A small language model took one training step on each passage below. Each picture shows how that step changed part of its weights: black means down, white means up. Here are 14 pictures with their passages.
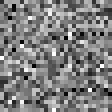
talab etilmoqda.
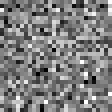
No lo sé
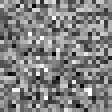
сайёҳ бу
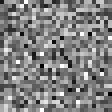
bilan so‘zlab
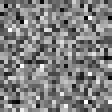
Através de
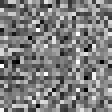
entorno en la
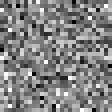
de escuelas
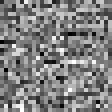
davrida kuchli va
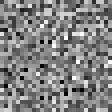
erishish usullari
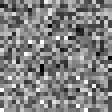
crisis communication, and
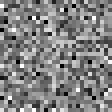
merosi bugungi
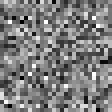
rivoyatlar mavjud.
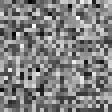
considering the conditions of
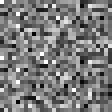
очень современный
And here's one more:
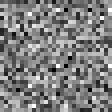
entre quienes no
